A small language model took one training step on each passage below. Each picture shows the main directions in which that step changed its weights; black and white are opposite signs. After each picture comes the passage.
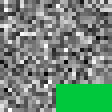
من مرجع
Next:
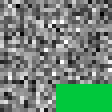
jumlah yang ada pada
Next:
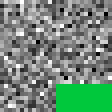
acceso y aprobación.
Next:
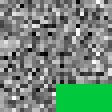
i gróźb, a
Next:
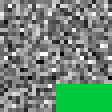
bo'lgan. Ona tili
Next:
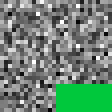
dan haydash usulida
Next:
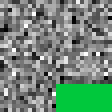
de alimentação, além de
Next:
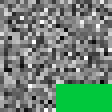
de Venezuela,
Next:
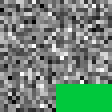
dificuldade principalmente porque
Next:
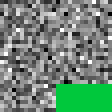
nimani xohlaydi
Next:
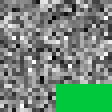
словного характера
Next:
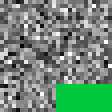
cada vez menor y bien
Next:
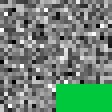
Г. Почепцов,
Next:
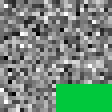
им. А.Г. и
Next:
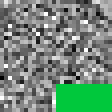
colaboradores e;
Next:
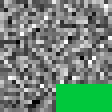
para uma situação de luta
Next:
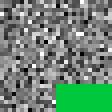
muvozanatli soliq
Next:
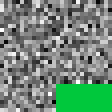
спроса на 25 %,
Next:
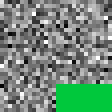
p, de *principal*,
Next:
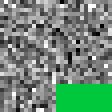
мати юридичні
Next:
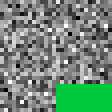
o‘ldirmoq; A
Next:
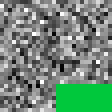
casos para heno y
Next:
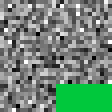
bo'lgan bo'lsa
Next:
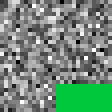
S'appuyant sur une
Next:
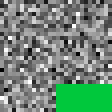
Romanda Rustanning
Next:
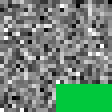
у концепцію
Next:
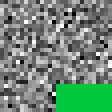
mazmuniga putur
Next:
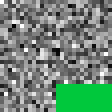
bolalarga bo‘lgan
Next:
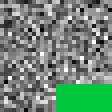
tradicionales. El
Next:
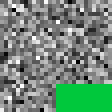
[6]. Сценарий
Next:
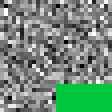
ulkan ishlari orqali
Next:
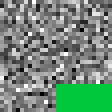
sein des entreprises
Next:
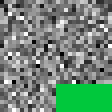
den meisten Fällen
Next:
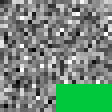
tahlil qilinadi.*
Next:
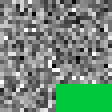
har birini rivojlanishiga,
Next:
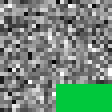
действия и применение
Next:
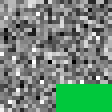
Yes Are the interpretations
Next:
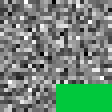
menemukan ratusan
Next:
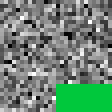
eng zarur bo‘lgan
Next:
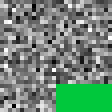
veelgi enam, vaid
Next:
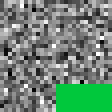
con los instrumentos de
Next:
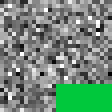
взлома их
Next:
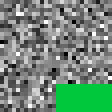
Economics of Sport,
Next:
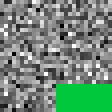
faoliyatidagi roli
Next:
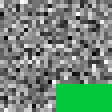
Sports. – Human
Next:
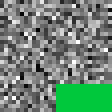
Talingansing IAIN
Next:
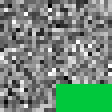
bilan hamnafas holda
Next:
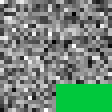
синдром в шейном
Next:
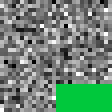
autoridades que emitieron su
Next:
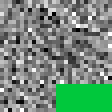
fuqarolik jamiyatini
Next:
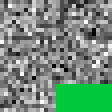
mistakes when
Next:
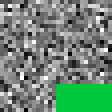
como um substrato de
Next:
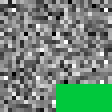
России, а также по
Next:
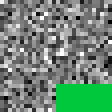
dengan kajian Kitley
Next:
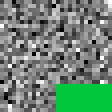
barcha birdek umumiy
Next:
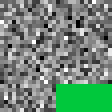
de traduction absolument
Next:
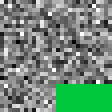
unui viitor mai
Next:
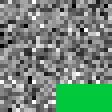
era ensinar essas
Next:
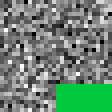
kishilar salomatligi
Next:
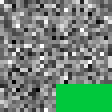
stars, sky);
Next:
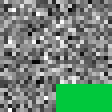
au profit de la société.
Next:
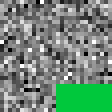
conducted in the period of
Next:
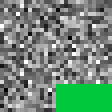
дуже дорогим і
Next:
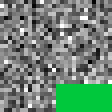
Shundan kelib chiqqan
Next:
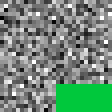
të pranishme
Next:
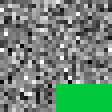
до того, що питання,
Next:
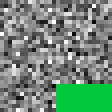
darajasini baholash
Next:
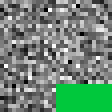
і що з часом це
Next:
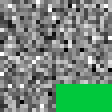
bilim, qadriyat va
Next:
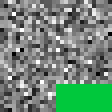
4. R.M. German
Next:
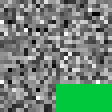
sobre pilotis gerando um
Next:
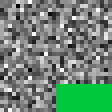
pessoa humana);
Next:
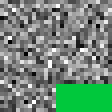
de injustificada
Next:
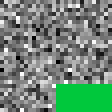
Tenishev E. R.,
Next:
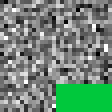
al cospetto di Dio,
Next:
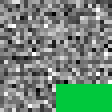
ushbu festival
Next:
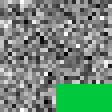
as suas influências nas
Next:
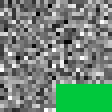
basis, while
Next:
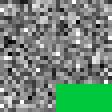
ва горизонтал
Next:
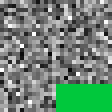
политики, и всех
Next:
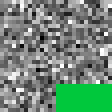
aplicação, principalmente para
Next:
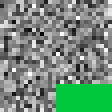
longitudinales que
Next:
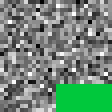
en Iberoamérica.
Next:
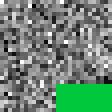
# Dibujar un
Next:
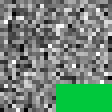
ve bu nedenle de kara
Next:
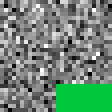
of the waste management
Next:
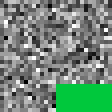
General de Flandes y
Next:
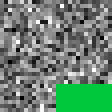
2, a régua normativa
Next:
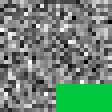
средствами физической
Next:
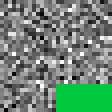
alí nunha habitación,
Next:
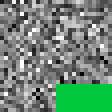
данные подчеркивают
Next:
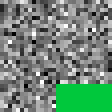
24. و إنما
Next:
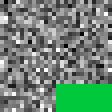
usuli sifatida
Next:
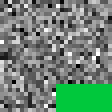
las cuentas que requieren
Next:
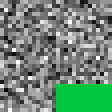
2. Adjepong
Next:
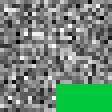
last. There is
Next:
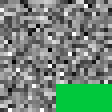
проблемам методики
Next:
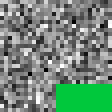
de la Merced, el que
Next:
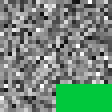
fanlarni yaqinlashtirish
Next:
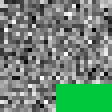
ámbito temático en
